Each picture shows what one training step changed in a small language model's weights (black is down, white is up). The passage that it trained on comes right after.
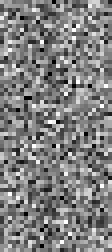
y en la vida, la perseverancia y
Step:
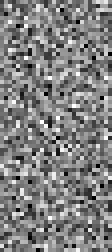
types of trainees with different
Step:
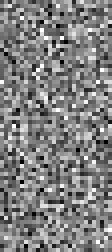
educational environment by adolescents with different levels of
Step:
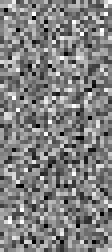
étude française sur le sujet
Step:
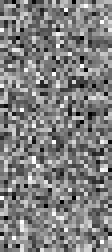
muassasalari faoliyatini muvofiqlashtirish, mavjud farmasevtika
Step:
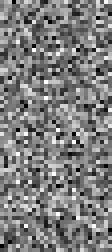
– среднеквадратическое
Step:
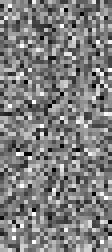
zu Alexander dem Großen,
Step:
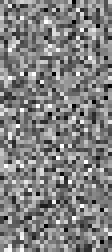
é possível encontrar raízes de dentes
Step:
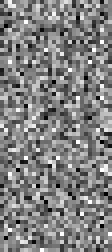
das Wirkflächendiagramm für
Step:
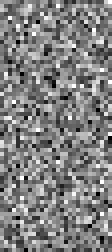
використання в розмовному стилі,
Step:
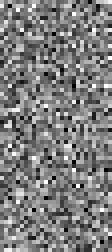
que os acostuma a receber questões
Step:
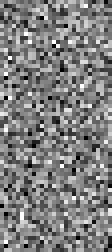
Instituto Nacional de Estadística (INE)
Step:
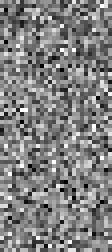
ham o'z ichiga oladi. Xususan,
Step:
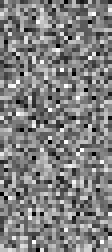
provocar inversão de prioridades em
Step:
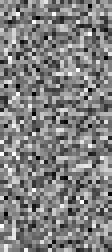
dünyanın birçok yerinde
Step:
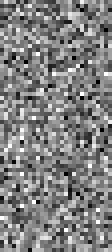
formação rápida, saudável e
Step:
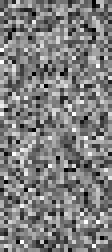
последнее наблюдение как
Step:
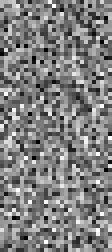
лабораторной диагностике
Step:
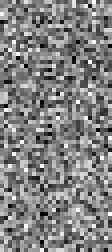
procesului de integrare este decalajul
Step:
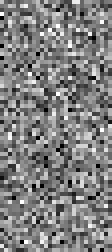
Action Strategy for the five
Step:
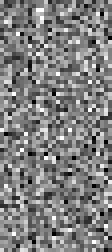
axé sur l'arabisation, il
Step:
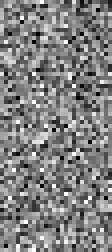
a composição de Gae Aulenti.
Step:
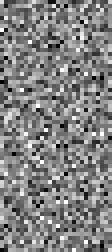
mashg'ulotlarini o'tishga katta e'tibor
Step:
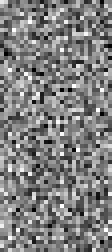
cuyo trámite corresponda ser efectuado
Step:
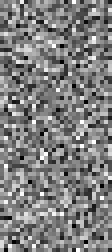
to make visions of the future
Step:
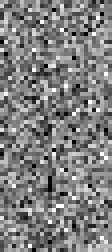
la humanidad y ha asfixiado la
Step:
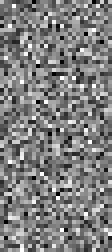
kerak. Maqollarni har bir bola nafaqat
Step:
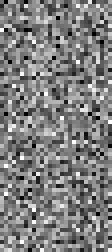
касб этади. Олий таълим
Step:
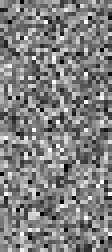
yang ganda; (3) mengunduh
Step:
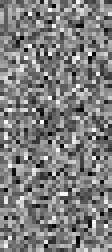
importante referencia entre los órganos de
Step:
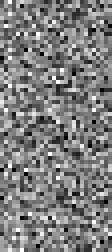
sources correspondant à une diversité de
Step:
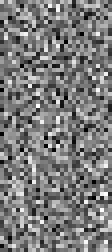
omilga ta'sir qiluvchi turli omillarni
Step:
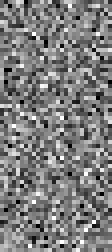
воздух. Помнить, что
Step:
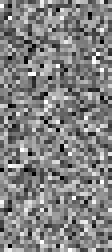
примус застосовується.
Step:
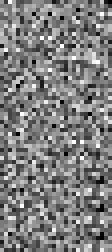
высших образовательных учреждений в
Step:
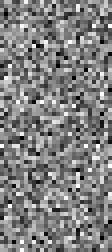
menejment - 13.00.08 Maktabgacha
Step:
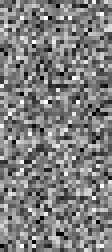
estrategias para la mejora de la salud
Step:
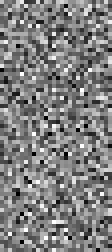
exists and what class the samples
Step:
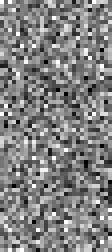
N., Gibon F., Oberdorff
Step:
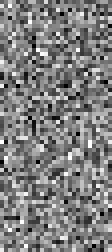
farzand kimni o'zi uchun
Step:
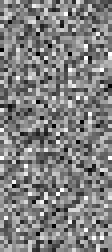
natijasini mutlaq haqiqat deb
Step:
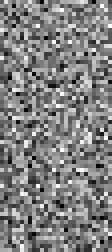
ustuvor yo‘nalishlari mavzusidagi
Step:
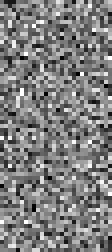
GLASS AS A PARTIAL
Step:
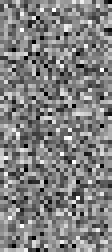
Bar. Esto en dos meses. 2.
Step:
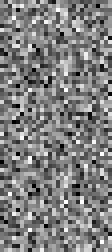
shakllantirish masalalari maxsus pedagogika bo‘yicha
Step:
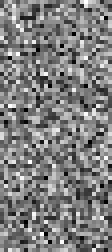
(*Amaranthus Lera*),
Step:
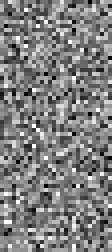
de perceber essa interconexão e
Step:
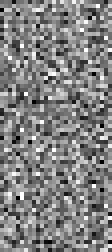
Knowledge*. Psychology Press. - .
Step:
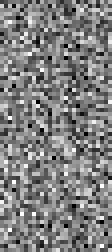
Development of Higher Education in China.
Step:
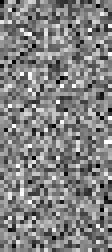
mogen worden, dat de bedrijven met
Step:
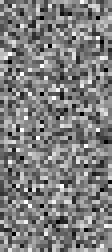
se elaboran sistemáticamente RA sin
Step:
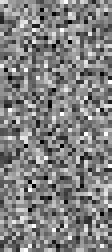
ve sesli olarak kayıt altına
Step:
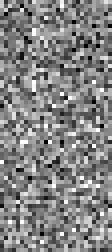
selalu dikenal dengan kelompok
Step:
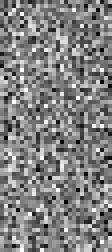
natijasida bo‘gim hajmi
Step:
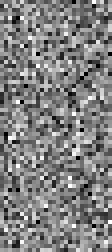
فهد الطبية"؟ م
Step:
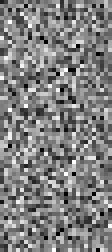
a exigência de enfermeiros com especialização
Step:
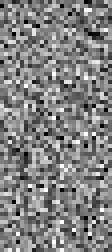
G. Dei (a cura di),
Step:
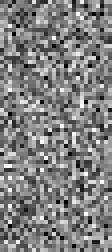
de ódio que podia ser observado na
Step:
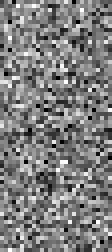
hojas de una planta trepadora de
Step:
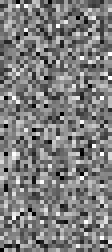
bünyesinde toplayan bir
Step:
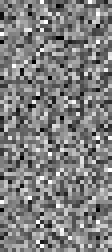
aussi émet quelques considérations
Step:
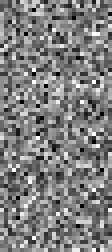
В древнеиндийской
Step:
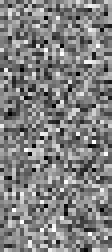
формування науково-технологічних
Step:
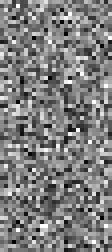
- Paul M., Belloc C.,
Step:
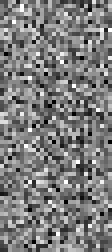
va axloqiy tamoyillar mujassamdir.
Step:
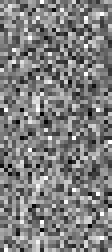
turli davr muhitini ochib berishiga qaramay
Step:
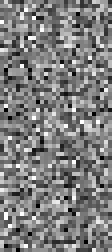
da. **Academia Real das
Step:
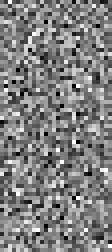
África e da Diáspora O
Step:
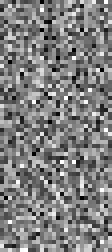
ekinlar orasida uchraydi. A,
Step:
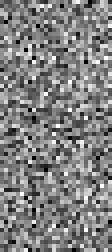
qissalar yangi mazmun va mavzular ega
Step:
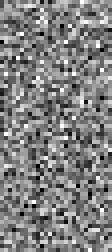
medio, esta podría activar, por
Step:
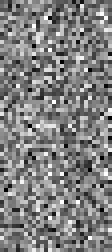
met een schematische samenvatting.
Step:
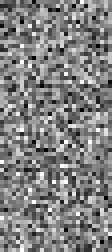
sítio chamava-se
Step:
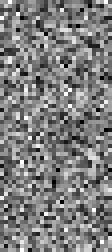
kasallikning turli nevrologik
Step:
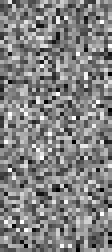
dapat menambahkan variabel lain seperti
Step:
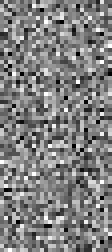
realizadas não possuem abrangência nacional
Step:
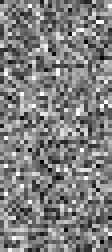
ideas las que guiarán en gran medida
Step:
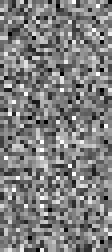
meios físicos ou não-físicos,
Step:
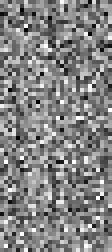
petani; orang yang memiliki padi.
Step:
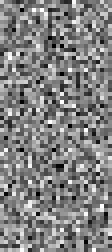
sirasiga kiradi. Chili, Ukraina
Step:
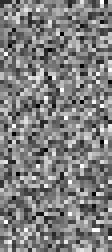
С целью популяризации
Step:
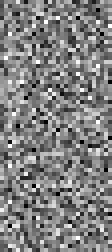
boshqaruv fakulteti. Moliya va
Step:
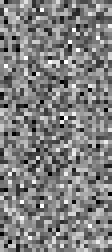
التواصل الاجتماعي
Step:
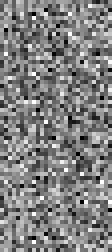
3. Полат Е.С.
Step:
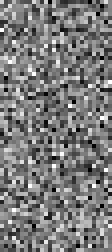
kasb-hunar kollejlari hamda umumiy
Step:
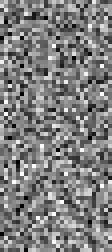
технический университет, Электронная
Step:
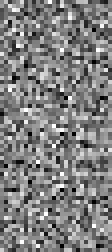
shakllanadi. Embrional rivojlanishda gen
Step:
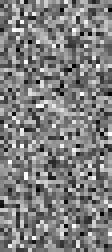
and Pragmatic Factors//
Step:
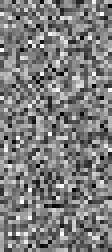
para la convivencia social, generando también
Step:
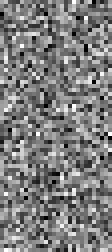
sociales que ha cumplido el derecho en esas
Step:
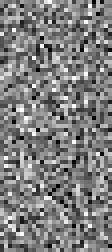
qiziqamiz. Agar suhbatdosh yoki
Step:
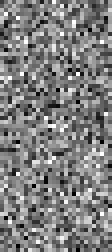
de reconstruí-lo a partir das perspectivas
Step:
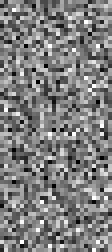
10. Uruburetama: municípios
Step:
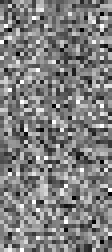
membayar iuran menggunakan biaya
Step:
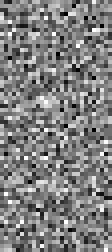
le bac a diminué ; les
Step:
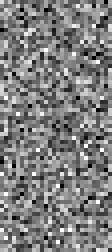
В случае, когда такие
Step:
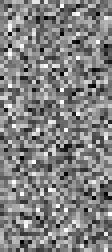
oshirish jarayonida orttirilgan tajriba va
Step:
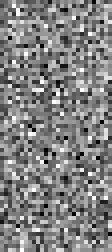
bağlanma, bireyi ve
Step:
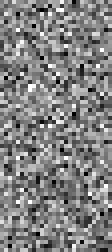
se observa, el ajuste de este
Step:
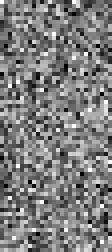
ahvoli, sog'lig'i, qanday
